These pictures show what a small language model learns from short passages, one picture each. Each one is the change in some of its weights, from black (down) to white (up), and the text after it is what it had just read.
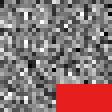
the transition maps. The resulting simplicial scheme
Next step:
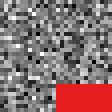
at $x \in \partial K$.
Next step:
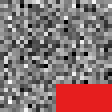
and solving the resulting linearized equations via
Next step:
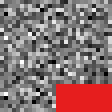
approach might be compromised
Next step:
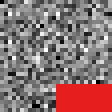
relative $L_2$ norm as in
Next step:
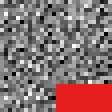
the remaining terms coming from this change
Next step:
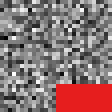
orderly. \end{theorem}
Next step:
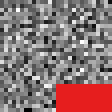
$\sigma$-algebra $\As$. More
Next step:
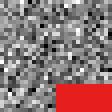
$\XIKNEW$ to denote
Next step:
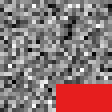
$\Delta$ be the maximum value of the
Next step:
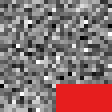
practical-sized problems.
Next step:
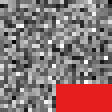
] \mid d_i \geq
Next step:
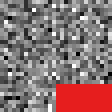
one derives \noindent{\sc Lemma}
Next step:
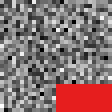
only have solutions for a few primes
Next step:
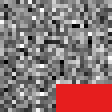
a sequence of sites:
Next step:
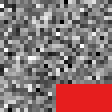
variable $x_a$ representing the
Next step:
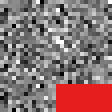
Ann Arbor -
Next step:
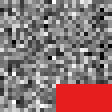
with (1.8) and noting
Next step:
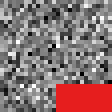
$s$, and $n$ effectively
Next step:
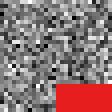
\alpha}{n}$. So, we shall
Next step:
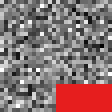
found in the literature by the
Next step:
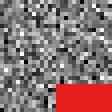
Since we care about the large
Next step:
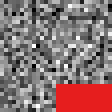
$v$ to be a residue;
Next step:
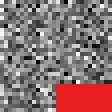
work of Ferrar and offer some
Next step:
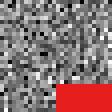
\Box$ This proposition shows that to give
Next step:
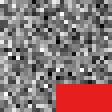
suffices to show that $h=1$
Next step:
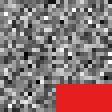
M$, the algebraic isomorphism~$\varphi$ induces
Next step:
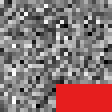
on the choice of the parameter $u$
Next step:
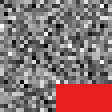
and $f\in \D$ we
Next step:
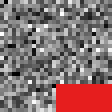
exists \mbox{\mbox{$V\se
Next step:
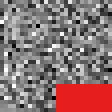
equal order in $G_3$.
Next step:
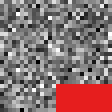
and one of the most important strategies
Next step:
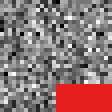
f}{\partial \lambda _i\partial
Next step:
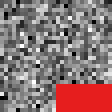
a priori Lipschitz bounds,
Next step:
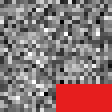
this case, by the choice of point
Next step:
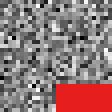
\AAA_\tau$ est
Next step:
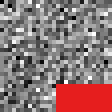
E_\ep$ %are the
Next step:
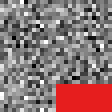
Fig.~\ref{relations abstract}.
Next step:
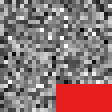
any leaf $L$ of
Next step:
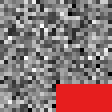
\cite{CD99}. However, due
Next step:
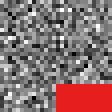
\[% \begin{array}
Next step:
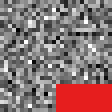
$\mathbb{R}^m$ we get
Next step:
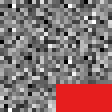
of rank two are precisely the finite torsion
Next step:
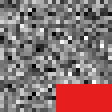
by the method of average derivatives.
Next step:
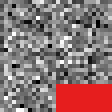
holds that \begin{align*} \|\delta
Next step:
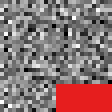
two-step filtration of
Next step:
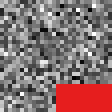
biholomorphic, see [C],
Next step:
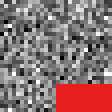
respect to the input parameters. Given this
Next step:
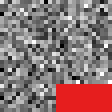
of interval doubling). Let
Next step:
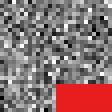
\] but we will not expand it
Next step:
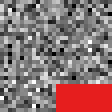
$x,y$ both must be constant
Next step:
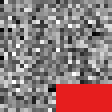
Richard Dedekind's
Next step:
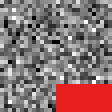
$a,b > 0$ such that
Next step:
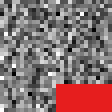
have three further examples of sets with a canonical
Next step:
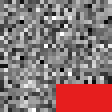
the assumption that $\theta$ is surjective,
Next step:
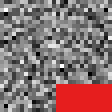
based on the idea of WSGD
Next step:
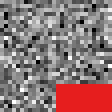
monomial a window of digits
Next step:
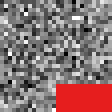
Baire category theory, that the set
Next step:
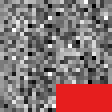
curves. On the other hand, it is
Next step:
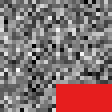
defined in the physical domain are then
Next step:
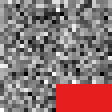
in aggregate.
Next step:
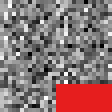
whenever $i\kneq
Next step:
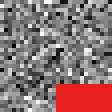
connected graph with $\delta\ge
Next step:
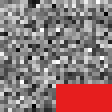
wedge $\cW$ cut
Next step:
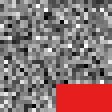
\text{for all }y\in
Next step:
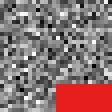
Since $\gcd(n,
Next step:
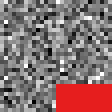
$D$ is a super-neat
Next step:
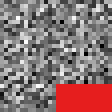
system of partitions. One knows from
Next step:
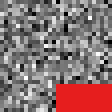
the former is $k$-linearly
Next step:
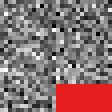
see how to do this, for example,
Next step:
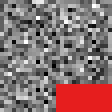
can be written as \begin{equation*}
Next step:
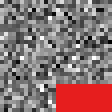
by the partial sums of the
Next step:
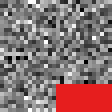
that for any such set, $\mathbb
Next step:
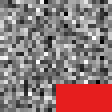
$. By continuing the above proses
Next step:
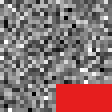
for any $\lambda>0$. In the
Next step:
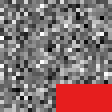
in the behavior model, respectively.
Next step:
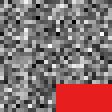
our handle-decomposition), and
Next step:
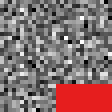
to \( m \). Thus, every \(
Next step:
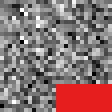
issue. We first define a generic
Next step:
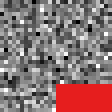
the category of $S$-torsion
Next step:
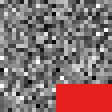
some aspects of the so-called
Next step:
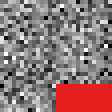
dynamical systems. They claim that
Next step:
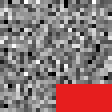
integrable random variable $X$ such that
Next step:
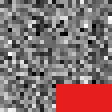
existence computed here is not unique and it can
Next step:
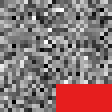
applications to fields such as chemistry
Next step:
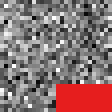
then $g$ is an odd strongly
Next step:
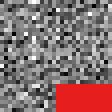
immutable. \textit {The
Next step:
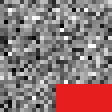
\(\beta\) for the simulation with
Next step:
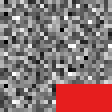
CERCARE IL
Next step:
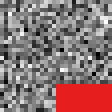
2 is fair for any continuous function in
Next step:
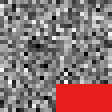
generator $\omega$} even when $k$
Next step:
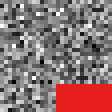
factor. After application of a long
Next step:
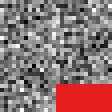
sait en outre que ces
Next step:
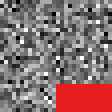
the flux ${\bf q}$ by the
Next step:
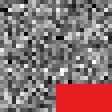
hypersurfaces of $ g $ be
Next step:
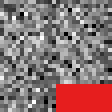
dimension always equal to one. Using
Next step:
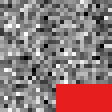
been considered. As a result of this
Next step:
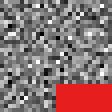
on $\ti X_y$
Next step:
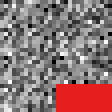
be described in terms of their characteristic
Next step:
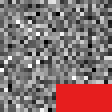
see that $x < z < y$,
